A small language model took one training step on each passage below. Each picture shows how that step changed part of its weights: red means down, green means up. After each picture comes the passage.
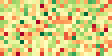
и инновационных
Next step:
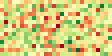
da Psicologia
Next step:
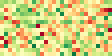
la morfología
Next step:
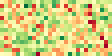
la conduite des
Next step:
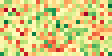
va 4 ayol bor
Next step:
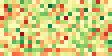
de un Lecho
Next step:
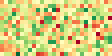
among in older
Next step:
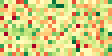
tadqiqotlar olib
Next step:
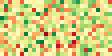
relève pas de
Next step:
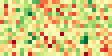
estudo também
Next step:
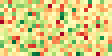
в русском
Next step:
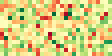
inexistente no
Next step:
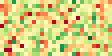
uchun malaka oshirish
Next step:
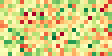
do terceiro
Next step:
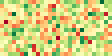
biri sanoat
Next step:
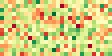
todo aquellos
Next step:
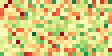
el 5% muy
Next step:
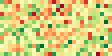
jurídicos en
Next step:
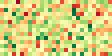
dass er weder
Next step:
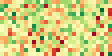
No cumplir con
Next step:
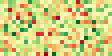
Open Science
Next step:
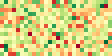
their role in the
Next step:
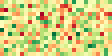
24 Gennaio
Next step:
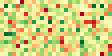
Le attività
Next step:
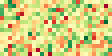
aholi foydalanib
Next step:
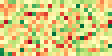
hamisha ayol
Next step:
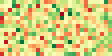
of local and
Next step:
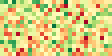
the potential of
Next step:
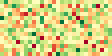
qolgan 2 ta
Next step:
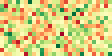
kislarod va
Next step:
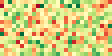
shu darajada
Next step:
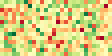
в строке
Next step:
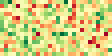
Gavunda, the
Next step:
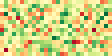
manba sferasini
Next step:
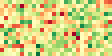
del discurso
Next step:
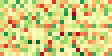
aniqlash katta
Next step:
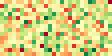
that in at least
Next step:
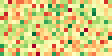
kengashi 5
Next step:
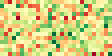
King James
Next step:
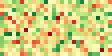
infatti, i
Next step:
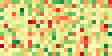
care experience of
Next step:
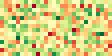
(desde 17
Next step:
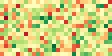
comportamental e
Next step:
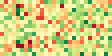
las maneras
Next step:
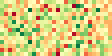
переменная (0
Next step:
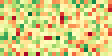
дана технологія
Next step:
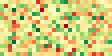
a schimba
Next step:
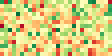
começa a
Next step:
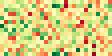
the Bartolin
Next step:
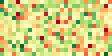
в качестве
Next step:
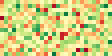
the development of internal
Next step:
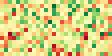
является создание
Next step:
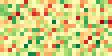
осіб, які
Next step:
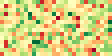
como localidad
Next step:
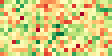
uchun strategiyaning
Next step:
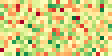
contre le stress
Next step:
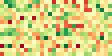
is about the
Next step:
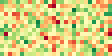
identificação dos
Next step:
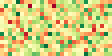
biaya secara
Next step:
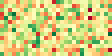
22% nella
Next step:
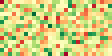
of Statistical
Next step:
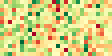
одному і тому
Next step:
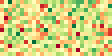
formação estatal
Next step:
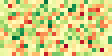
fanlari qatori
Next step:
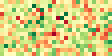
de inferências
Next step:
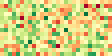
cambio cultural
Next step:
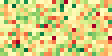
VA ULARNING
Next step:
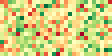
das sich schnell
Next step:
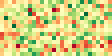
causas que
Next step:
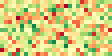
aulas não
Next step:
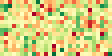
Asst. Prof.
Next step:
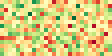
школе, к
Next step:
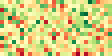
los grados de
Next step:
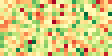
como "Chico
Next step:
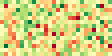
las condiciones para
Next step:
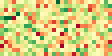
Común Europeo
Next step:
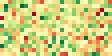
processiniń milliy
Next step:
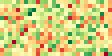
/ Сост.
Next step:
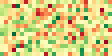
shakllantiruvchi, uning
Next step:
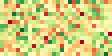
e editores de
